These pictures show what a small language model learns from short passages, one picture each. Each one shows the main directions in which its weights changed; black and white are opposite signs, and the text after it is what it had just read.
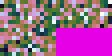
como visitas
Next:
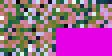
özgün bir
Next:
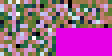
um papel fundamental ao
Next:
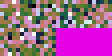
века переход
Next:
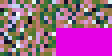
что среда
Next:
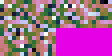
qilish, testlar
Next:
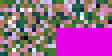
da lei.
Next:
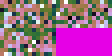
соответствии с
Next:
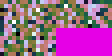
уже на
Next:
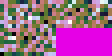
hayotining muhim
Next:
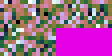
main results of
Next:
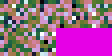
motivation. Pour
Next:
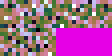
An approach to
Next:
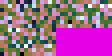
yillarda dunyo
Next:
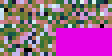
aktivitu v
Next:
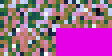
a eu comme
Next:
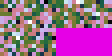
quelle mesure
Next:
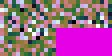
ГОСТ Р
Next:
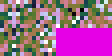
uma das características
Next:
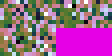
one of the
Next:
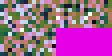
indivíduo para
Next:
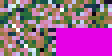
1 lada en
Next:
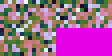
informações e
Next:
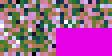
muito a um
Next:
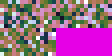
подвоях //
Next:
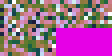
к данной
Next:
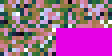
autores com base nas
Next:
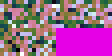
términos de
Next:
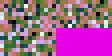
(тут і
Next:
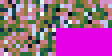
решение вопроса
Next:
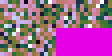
talabaning kasbiy,
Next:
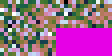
медиатор -
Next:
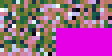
бу ишлар билан
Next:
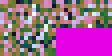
reducido en
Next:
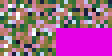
для протеста
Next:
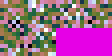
Ilmu. -
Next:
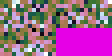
– Editora
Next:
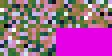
эффективно использовать
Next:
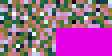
jarayon emas.
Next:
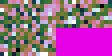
ularning yuqori imkoniyatlari
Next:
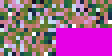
il mondo
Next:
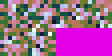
no contexto escolar.
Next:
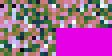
demandas que
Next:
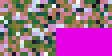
Men denke
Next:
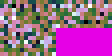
reasons of
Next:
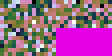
Volanyuk esa
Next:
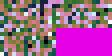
inibir a
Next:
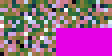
THE STATE
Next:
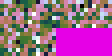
o'quv va
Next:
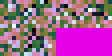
Anhang M).
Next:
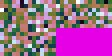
objetivos é manter
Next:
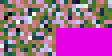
cumplido y
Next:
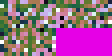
la ética
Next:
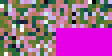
la carta
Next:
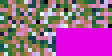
sotish uchun
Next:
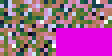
es una de las
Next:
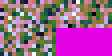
zamonaviy axborot
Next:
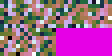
es la segunda
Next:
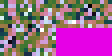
y miradas,
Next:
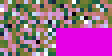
качества жизни
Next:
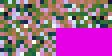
compreensão de palavras
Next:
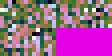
жойда ҳам
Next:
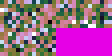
природы должен
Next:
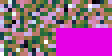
и его влияние
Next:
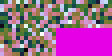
sempre limitados pela
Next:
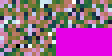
doirasida yoki
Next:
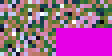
confiance et
